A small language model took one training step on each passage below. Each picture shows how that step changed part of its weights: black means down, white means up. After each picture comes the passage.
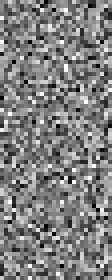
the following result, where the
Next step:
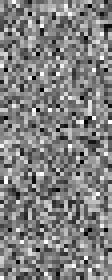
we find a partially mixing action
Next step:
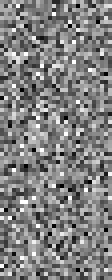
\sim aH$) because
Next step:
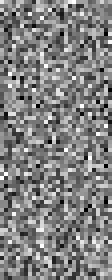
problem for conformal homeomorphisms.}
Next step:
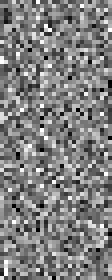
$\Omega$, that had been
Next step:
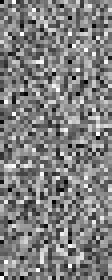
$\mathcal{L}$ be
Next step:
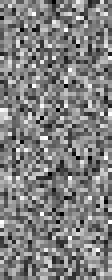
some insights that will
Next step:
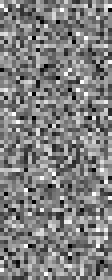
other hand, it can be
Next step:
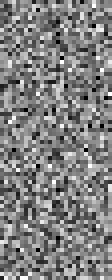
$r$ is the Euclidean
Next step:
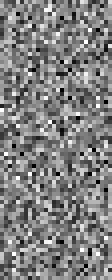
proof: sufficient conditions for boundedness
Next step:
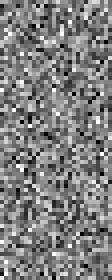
as $\alpha \to
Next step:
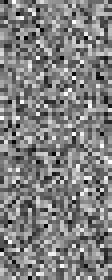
an essential way, very deep
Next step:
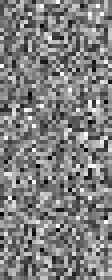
to be algebraic. However,
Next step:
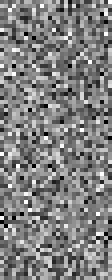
The authors incorporate stochasticity
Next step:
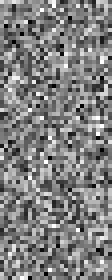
However, this can be
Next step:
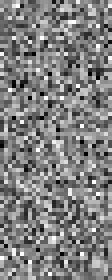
Let $A'$ and
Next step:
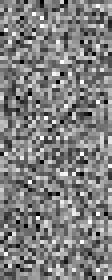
constructive enumerability
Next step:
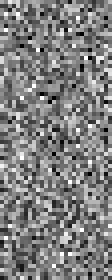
works have also put a strong
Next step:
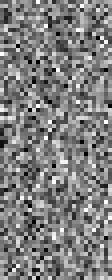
a given tree $T$,
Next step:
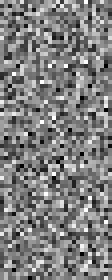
complexes of sheaves. This can
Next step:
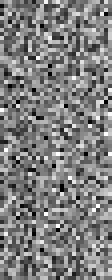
to $\bar A$.
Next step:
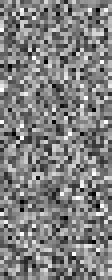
Similarly, if $H$
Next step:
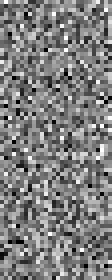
function $g {\bf
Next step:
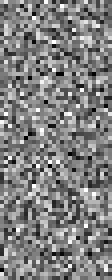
generality). Define a map
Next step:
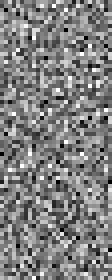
the remaining configurations. Let
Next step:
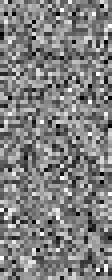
the action of the Weyl group
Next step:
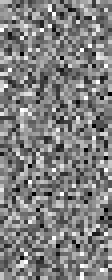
C_{up} $ are
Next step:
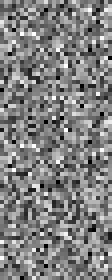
see this, suppose that the
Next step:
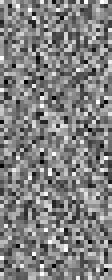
absolute constants appearing in the
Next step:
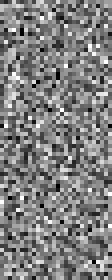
of this problems and the best
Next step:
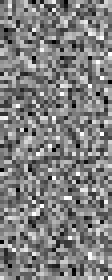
1000 simulation runs.
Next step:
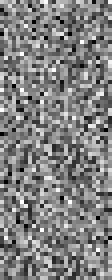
If a ratio log-concave
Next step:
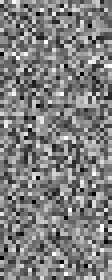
on $M$ such that
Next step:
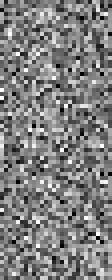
A q_k =
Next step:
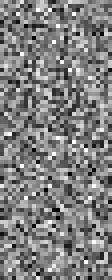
is so for the chains
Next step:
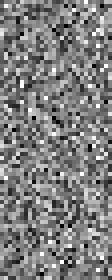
follows: $V_1
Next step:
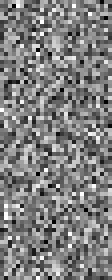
part of a $\mu
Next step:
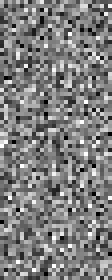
(notations $X$
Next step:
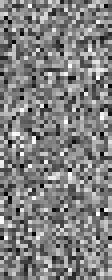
of this system need not be
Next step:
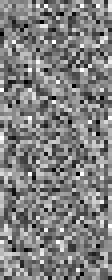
way, and therefore we will
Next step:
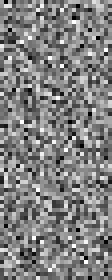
direct approaches. There are several
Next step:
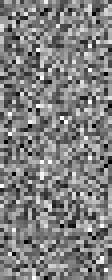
in a geodesic, a final
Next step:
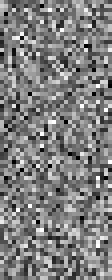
be a~positive integer.
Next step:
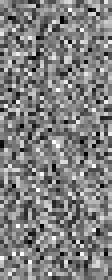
let $d: A
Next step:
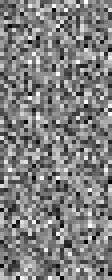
the source and graph of
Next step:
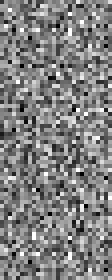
not even quantum groups!
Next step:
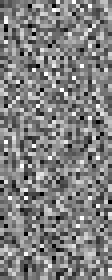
for every multi-index
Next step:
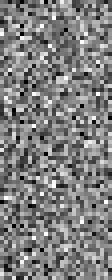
\text{as } R
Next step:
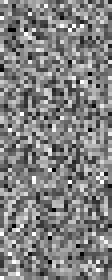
general Lie groups, in principle
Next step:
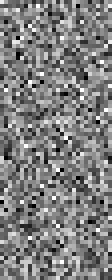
\emph{reduces to
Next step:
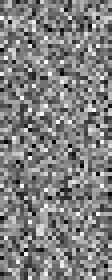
for their relevance in
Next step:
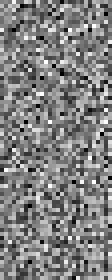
almost complex structure), respectively in
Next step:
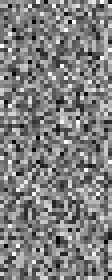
Computing the expected number of
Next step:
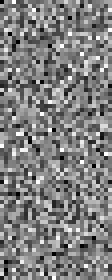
of $\widehat{W}$
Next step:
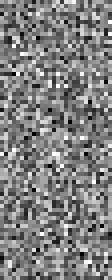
action of the additive group on
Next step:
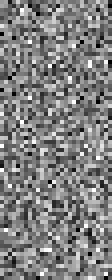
found empirically. Here
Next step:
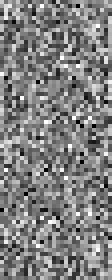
theorem we need the following
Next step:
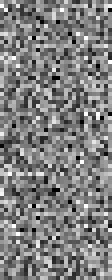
other hand, we have
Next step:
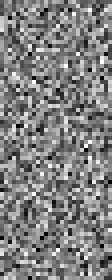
For this, it is useful
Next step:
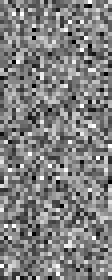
the two axioms for a left
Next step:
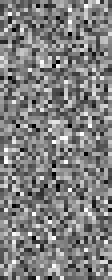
spaces with the same $\cal
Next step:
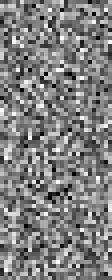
\caption{Time evolution
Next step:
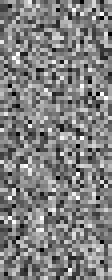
P_i$ in such
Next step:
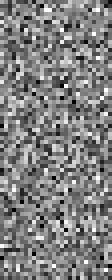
this difficulty consists of
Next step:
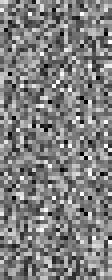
problem with finitely generated,
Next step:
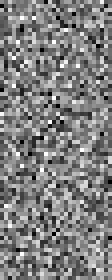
where $\length(-)$ represents
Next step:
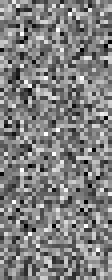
alternating cycles} is
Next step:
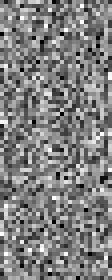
to break away $\delta
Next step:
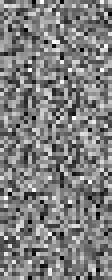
cell is marked for refinement
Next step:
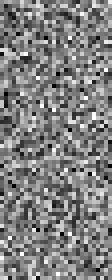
1$ and $\supp
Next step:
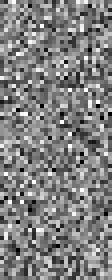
we get combinatorial proofs of
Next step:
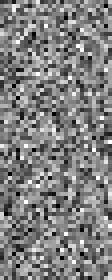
\cap W^*$. \smallskip
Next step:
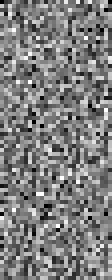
to more abstract linear
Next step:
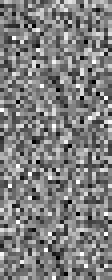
forward orbit of $T$
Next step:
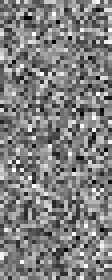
than $1$ to also
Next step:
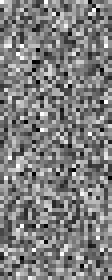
transfinitely glueing
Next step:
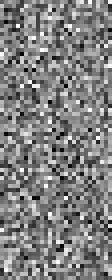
\title[Boundary value
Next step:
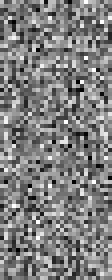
of bounded operators over a complex
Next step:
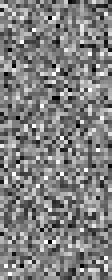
numerical Godeaux surface appears
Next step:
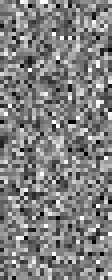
for any $l \geq
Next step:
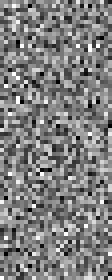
the processing time of
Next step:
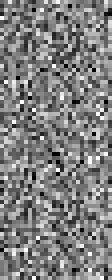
to the objective value.
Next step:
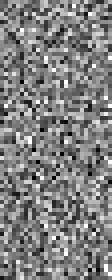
where a traveling wave
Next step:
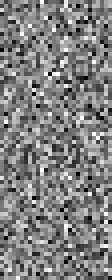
scaled backward difference \[
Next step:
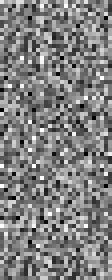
approximate a solution to the
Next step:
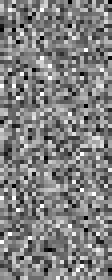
\otimes w_j
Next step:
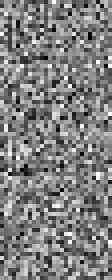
\noindent FAX:
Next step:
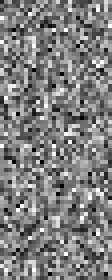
\vdash \psi
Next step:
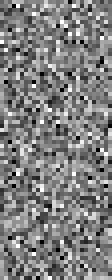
the network in a given time
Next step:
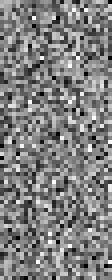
$V$ depends only on
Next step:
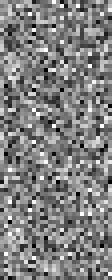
the present paper, is that
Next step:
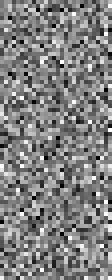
las tensiones,
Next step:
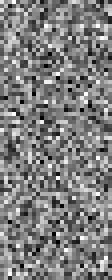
ourselves with the other part
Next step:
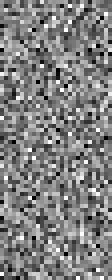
stress controlled by the
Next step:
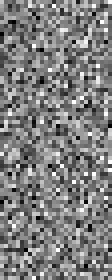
the sequence of random variables defined
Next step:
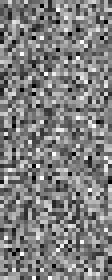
the product of two each of
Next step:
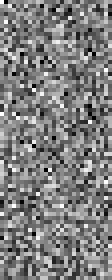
of modular forms of real
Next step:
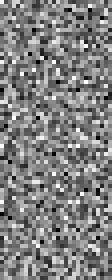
proving ergodicity of volume measure
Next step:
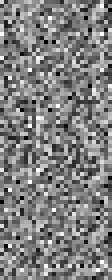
and that means that the Gaussian
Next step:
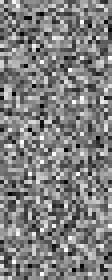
of such modifications and
